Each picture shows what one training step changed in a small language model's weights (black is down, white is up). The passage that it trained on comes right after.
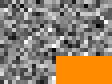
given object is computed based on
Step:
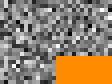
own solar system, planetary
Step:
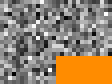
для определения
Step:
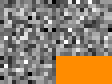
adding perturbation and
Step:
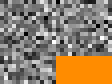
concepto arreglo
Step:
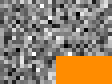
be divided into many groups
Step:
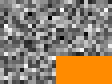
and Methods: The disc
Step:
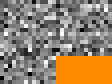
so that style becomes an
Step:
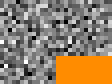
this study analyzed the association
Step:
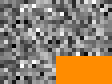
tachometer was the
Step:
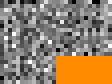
nível profissional,
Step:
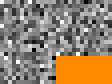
occasions in which
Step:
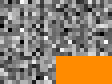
por comunidades rurais
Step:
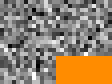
importance of continued translation
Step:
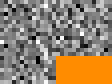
the objectification of the
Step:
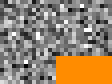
Silicon Tracker
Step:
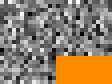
інших професій: системних
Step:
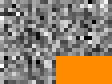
to minimize mutual coupling
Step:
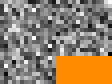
supernova ejecta
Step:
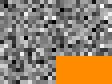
What is the expected size
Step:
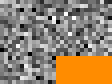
W. Barber,
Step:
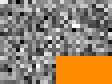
local stiffness in
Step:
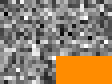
used for numerical solution of the
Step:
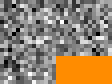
articles analyzed, identified from
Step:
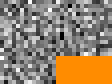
and then taking the derivative
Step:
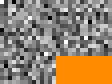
built on Pad\'e
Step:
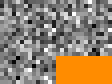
probability $\lambda$. In this
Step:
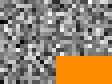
SUA provision,
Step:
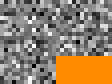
most widely accepted
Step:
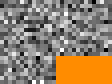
suitable for the problem or
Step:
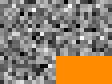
das últimas
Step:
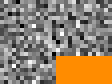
being the system temperature (the
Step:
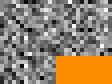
and, in fact, is
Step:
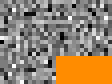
\}$. For PDEs
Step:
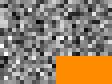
compositions. In addition,
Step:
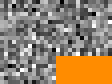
the NPT forbids
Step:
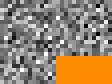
Graduate University for
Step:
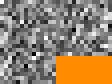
having the original minimum turning
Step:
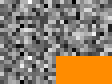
ishning maqsadini
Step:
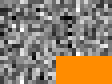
yer resurslarining
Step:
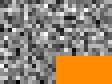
não relacionadas à
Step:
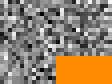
Unterschied noch
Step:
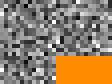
tashqi savdo,
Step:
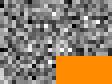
fact that the latter, due
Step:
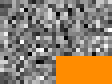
marketing methods are the need
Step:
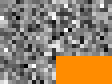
actually number of SN
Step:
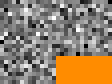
These differences make these algorithms
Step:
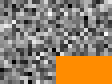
for our subsequent
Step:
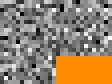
That's noted in context
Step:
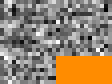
BoDs in the collection
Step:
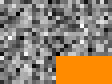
роста цен
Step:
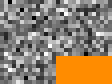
dates par rapport à
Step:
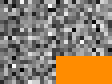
OR "security"))
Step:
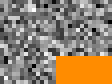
patient after cessation of
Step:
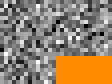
these institutions, offering a
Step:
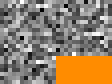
ml solib,
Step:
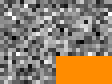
is often conducive to very
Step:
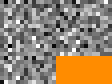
bilan o'zaro
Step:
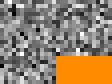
the index measurements vs.
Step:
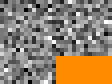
with them online (in
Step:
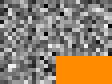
characteristic harmonics.
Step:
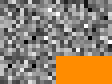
and with very similar final
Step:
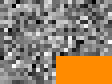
us to assess whether defects
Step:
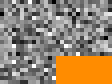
coupling between the ES and
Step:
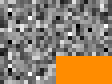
Bemor odatda
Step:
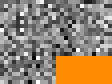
adults are absent
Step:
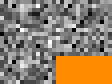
texnologiyalarning rolini
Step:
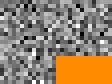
the 111 formation of the
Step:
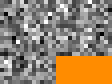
когда можно
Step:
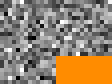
іншими суб'єктами
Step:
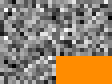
non-zero noise is
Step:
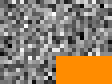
could be changed by the
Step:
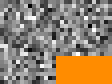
signal in ferromagnetic
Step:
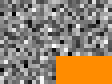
$\xi$ is the ratio
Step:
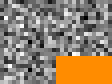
cubic feet per
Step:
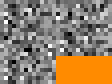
age is 36 years and
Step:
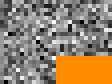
that our solution should respect.
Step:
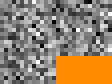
camera was employed which
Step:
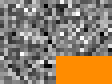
yang dapat menikmati
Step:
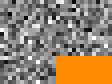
ulkan namoyandasi
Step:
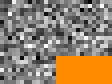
variance. It is also
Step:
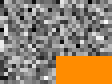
%%%% COMMENT
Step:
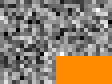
signals produced at the edge of
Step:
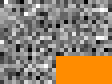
present an XAI component in
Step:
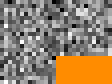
This research focuses on the
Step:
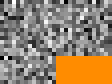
и технологии комплексной
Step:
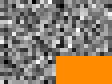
Our strategy is to apply a
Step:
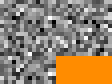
steady states are predicted very
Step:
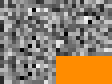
negative coping strategies, which
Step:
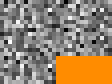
consigo algo
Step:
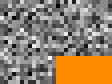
qarshi kuchlar
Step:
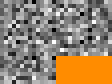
in certain aspects of language
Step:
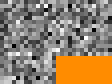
to the eddy
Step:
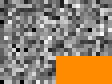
in Bulgaria.
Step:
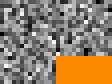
glacial ice
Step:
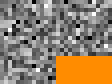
to generate accurate labels for
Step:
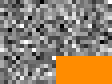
not have an interface.
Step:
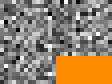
barcha turlari
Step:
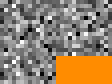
a baissé de
